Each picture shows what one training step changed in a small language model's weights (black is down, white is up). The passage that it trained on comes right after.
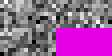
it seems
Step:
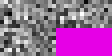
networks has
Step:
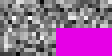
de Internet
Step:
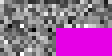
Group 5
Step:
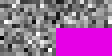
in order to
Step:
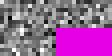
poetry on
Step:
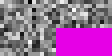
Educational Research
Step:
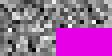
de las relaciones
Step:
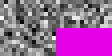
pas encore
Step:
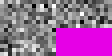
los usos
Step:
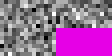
Yashash va
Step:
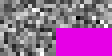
changing. Figure
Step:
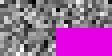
and predict
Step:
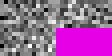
ihm hinter
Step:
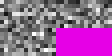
will increase in value
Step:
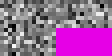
replicate the
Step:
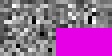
assessment in this
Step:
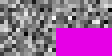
o número
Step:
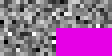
study, we
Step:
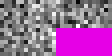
8 removed
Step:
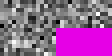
digital technologies in
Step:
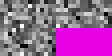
students’ focus and
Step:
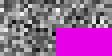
point. The
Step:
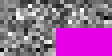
- Of
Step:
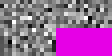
donde se
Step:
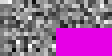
DO USA
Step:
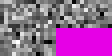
In a literature
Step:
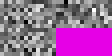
to respond to
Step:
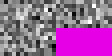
л а й
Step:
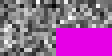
on The Assam
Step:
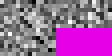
and that it is
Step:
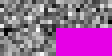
search for a
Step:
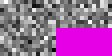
Gee Marie
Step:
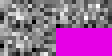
iqtisodiyot fanlari
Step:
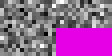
During the years
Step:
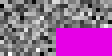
la luz de
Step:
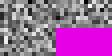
permission were obtained
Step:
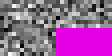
advantage of
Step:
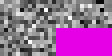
is to make the
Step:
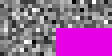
not as passive
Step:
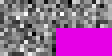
challenges faced
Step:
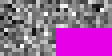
Chjou va
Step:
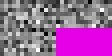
tasks due to
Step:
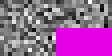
strengthen the influence
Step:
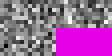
survey on
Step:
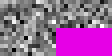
confirm that the
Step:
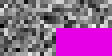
meer de
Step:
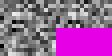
framework of
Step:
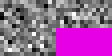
moon in order
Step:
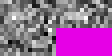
text on the
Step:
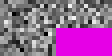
identify the
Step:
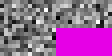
high degree
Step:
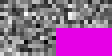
removal of
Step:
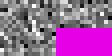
en Europa
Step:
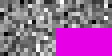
respectively. The
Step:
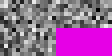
la continuidad de
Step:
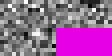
enough values of
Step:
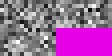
the intensity
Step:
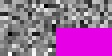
as pH increased
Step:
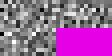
partir das
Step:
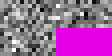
uchun dasturlar
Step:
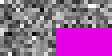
a pure
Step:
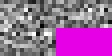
g va g‘
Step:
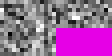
proving that it
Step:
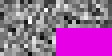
temperature and k is
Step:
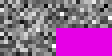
the children from
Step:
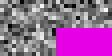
be captured
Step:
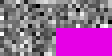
se desviar
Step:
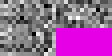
idoso sem
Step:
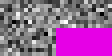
up of the
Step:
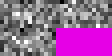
environmental conditions,
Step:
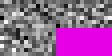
of reflective practice
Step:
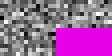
of concentrate
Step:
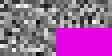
significant today,
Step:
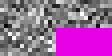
converted to
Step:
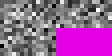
evaluation of multiple
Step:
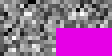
intervention model
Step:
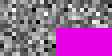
smart phone
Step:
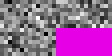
Although the
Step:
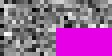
meio de uma
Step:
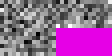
the consideration of
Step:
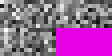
extract The total
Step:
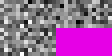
results between the
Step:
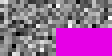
The piece
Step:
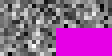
determine the
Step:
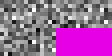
· Prof.
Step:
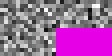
shows that language is
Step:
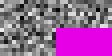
como polo de
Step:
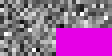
the figure
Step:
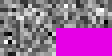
granule -
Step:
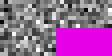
tracking like
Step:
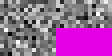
to secular education
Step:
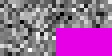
the process where a
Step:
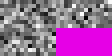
of logistics and
